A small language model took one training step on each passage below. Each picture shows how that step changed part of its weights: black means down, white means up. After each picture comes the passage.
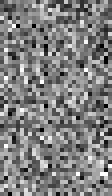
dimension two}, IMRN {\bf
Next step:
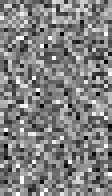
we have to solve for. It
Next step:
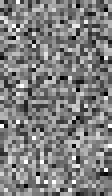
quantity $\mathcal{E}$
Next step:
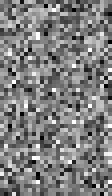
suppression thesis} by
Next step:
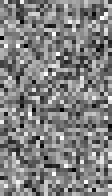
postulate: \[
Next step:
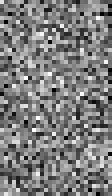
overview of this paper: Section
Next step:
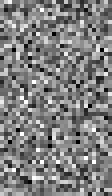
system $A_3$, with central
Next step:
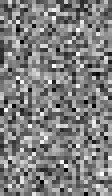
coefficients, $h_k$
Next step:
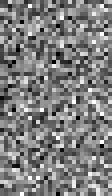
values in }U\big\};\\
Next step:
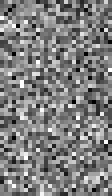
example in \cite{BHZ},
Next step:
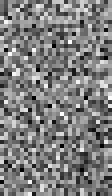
and then ${\bf t}$ is the
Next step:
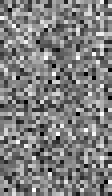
$supp\mu_X$ contains
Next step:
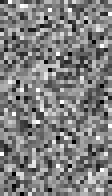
partitions with perimeter
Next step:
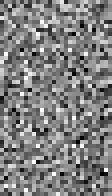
$G.$ } {\bf Proof that
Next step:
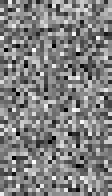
$\sigma$ is shown by
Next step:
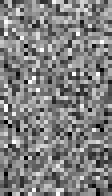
to understand this paper but, for
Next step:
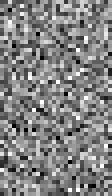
an adapted connection
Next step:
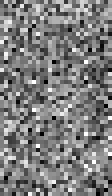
by Sankaran.
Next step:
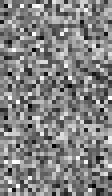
for both the extended and the
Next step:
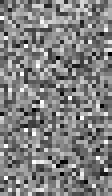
$s\in {\mathbb R}$ and
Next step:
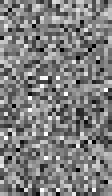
that contains $x_0$. Hence,
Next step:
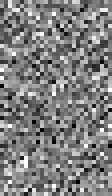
of \eqref{Cauchy}
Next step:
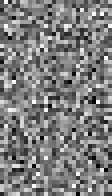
current version of Theorem
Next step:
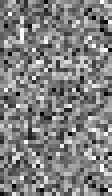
in the treatment of
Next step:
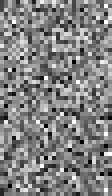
we have $\phi,w,\dt
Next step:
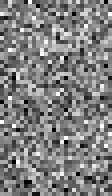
\cite{AB} (which is
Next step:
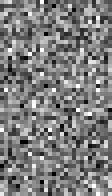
choice of functionals $F$,
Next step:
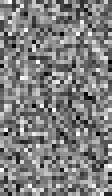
nodes. It allowed us to
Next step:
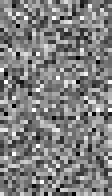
pair of dimension $k-1$. We
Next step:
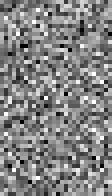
introduce a space with an indefinite
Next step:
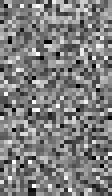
for the endomorphism of $H$ given
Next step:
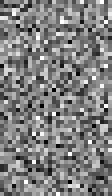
ranges for $p$ in
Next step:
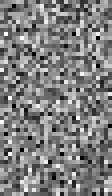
case $q=\infty$ our result is
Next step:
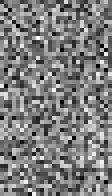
all irreducible representations of the
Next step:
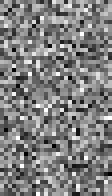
that $\dim Y = n $ for some
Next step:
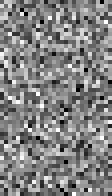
then we would get some relation which
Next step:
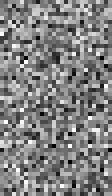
contradiction in all cases!
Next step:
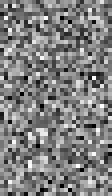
nontrivial symmetry group.
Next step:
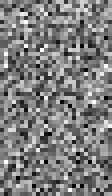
are negatively asymptotic to closed
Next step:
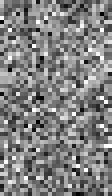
Jordan domain $\Omega$ in
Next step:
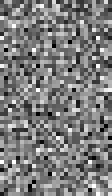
of $\nu$ is obtained from the
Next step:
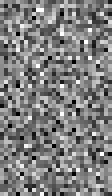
X + Y$ and $$j \equiv
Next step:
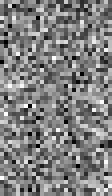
Then, for any $\x,\y
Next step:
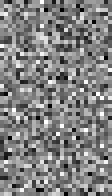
G}_m$-local systems on
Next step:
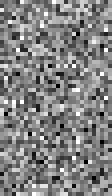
\hat{\alpha}_j$. If
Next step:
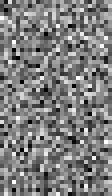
commutative diagram $$
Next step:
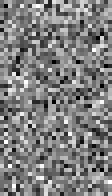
for clarity). Let \[
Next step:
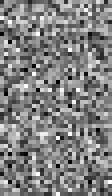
this output: this matrix describes
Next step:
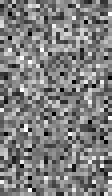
a multivariate generating function for
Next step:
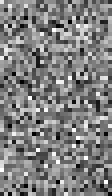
to $X^{\tensorcheck
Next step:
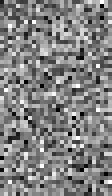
$\calS$ but we stress
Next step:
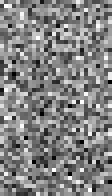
as above but now we need to start
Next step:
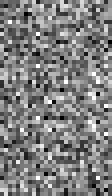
(7) and obtained from the
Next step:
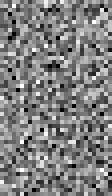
equation has general solution \begin{equation}
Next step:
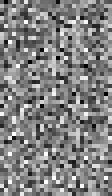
scientific and
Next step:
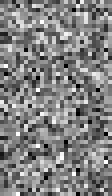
A^c $, for all
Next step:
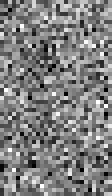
hold if we consider the smaller
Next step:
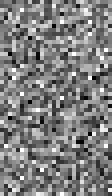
1\right). \] Then we see
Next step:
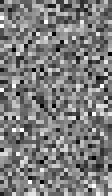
functional of $A$. Since
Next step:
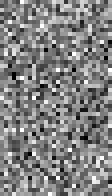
\proof To prove (i), it
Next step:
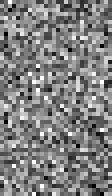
region and allows for
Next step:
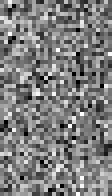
domain with $|\Omega|=\pi$.
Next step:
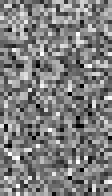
we assume that the expected time
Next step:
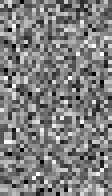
element of the acting group, then
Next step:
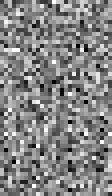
to accurately describe the
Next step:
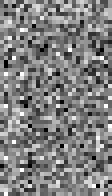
by the new size. In
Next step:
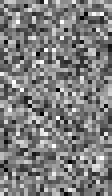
of all valencies equals
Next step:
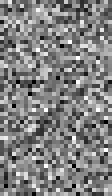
varieties of dimension $n \ge
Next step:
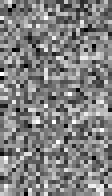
metric ball with radius
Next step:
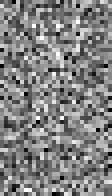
The polygon starting from a
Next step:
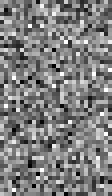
Similar to the windowed
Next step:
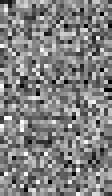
$Q$ were recently
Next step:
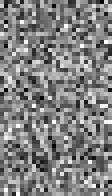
the total kinetic
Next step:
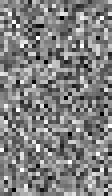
statement. Now to say
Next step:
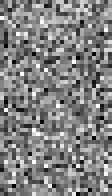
$k\ge 1$ and
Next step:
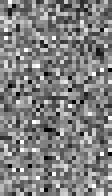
domain between these two asymptotic
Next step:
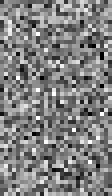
the intersection of two general fibers
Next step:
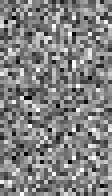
remaining parts in $D'$
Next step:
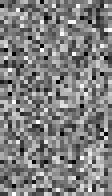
no irreducible submodules of dimension
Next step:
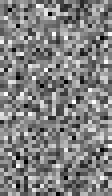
happens in all cases
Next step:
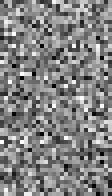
to free products of groups.
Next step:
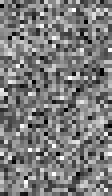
implicit in McMullen's
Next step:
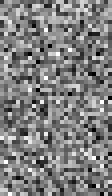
the distribution of polynomials corresponding to any
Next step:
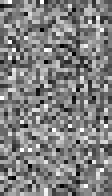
choice indeed satisfies $\alpha \in
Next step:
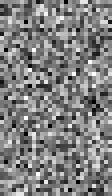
A path in $Q$ is a finite
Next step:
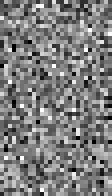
of $\tr (i)$. In particular,
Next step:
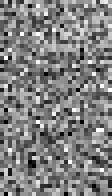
for the deblurring problem
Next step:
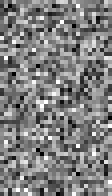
is algebraic, it possesses
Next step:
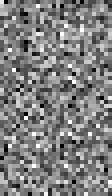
(independently by Jiang
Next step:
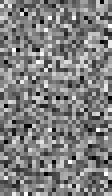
invoking relation (24),
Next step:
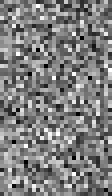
time from $T$ back to 0
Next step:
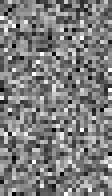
example of a periodic,
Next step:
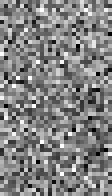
The largest value in this family is
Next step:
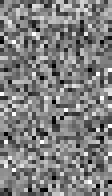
the proof of the following theorem, which is
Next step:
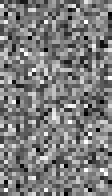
Quellen dienen
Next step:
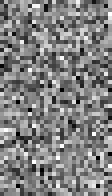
where our conjecture is new: for
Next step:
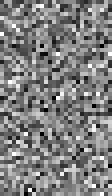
of the round-off error
